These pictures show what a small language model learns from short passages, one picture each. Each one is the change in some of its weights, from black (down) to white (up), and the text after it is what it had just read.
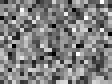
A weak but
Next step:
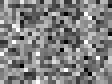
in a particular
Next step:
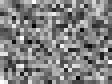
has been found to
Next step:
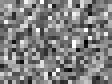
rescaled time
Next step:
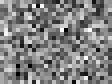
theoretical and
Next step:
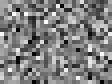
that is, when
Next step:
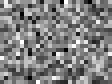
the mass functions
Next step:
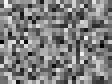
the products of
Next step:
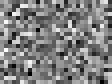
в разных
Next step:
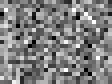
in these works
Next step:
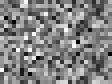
D \quad
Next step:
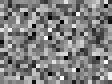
and of St.
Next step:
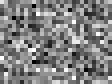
results. To
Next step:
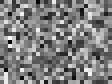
им. К
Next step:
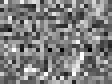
of clump
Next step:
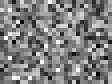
they used health
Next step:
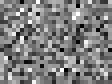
savings to
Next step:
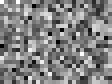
Theory Research
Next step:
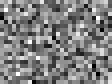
be treated as
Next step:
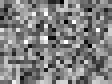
in this project We
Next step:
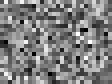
of view
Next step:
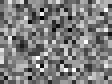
renewable energy
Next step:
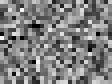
will carry most
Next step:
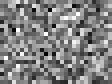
responding to
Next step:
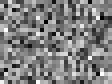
high strain
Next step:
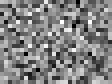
also rush
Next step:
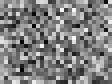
dashed line
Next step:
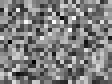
de trinta
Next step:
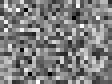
of the stem
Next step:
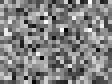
the ${\bf
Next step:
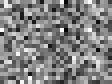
the other hand
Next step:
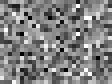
in real time.
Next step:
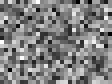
Agents in
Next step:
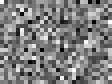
star and the
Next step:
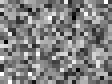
possible score
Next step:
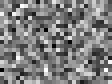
в том
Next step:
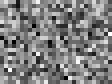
is given in
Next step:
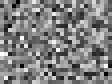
corresponding to a
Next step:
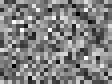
and path
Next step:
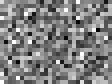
particular, this
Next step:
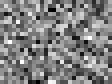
which may also
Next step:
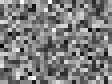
and education.
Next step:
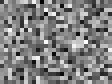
detection of
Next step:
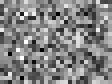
for much more
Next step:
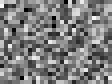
consideration of
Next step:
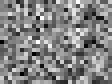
passive system
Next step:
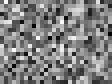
pathology of
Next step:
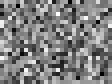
0$ and the
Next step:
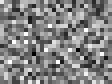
show that the
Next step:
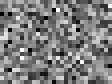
el cual es
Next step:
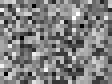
a sus
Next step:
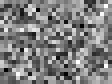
of content.
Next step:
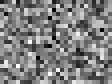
be seen in
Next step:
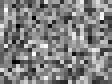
outside of
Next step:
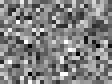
(including the
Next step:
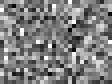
simulations of
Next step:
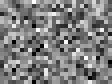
has been used
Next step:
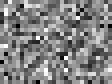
at DLR
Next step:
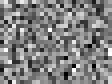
treatment and
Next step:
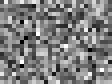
of bulk
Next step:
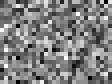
This entails
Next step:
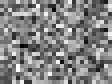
reduce total
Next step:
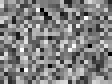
\as \to
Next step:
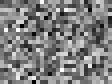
Arab project.
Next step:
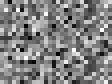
und eine
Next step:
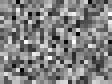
less than 1
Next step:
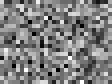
+ 1 star
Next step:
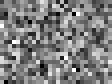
altura por
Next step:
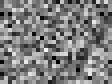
as J increases
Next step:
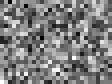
respect to
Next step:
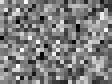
independente de
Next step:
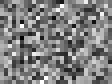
a typical
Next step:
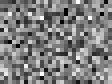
la tasa
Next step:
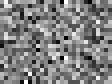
the model within the
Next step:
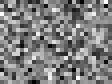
fit has
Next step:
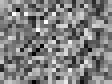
that has been
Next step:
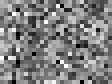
that, with this
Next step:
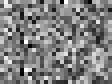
the chemical
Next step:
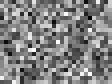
in addition.
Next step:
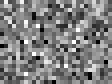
significant change in
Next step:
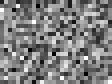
capital on
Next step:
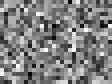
ve modern
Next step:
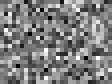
different from that of
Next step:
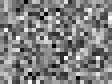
space between the
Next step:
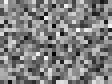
following relation between
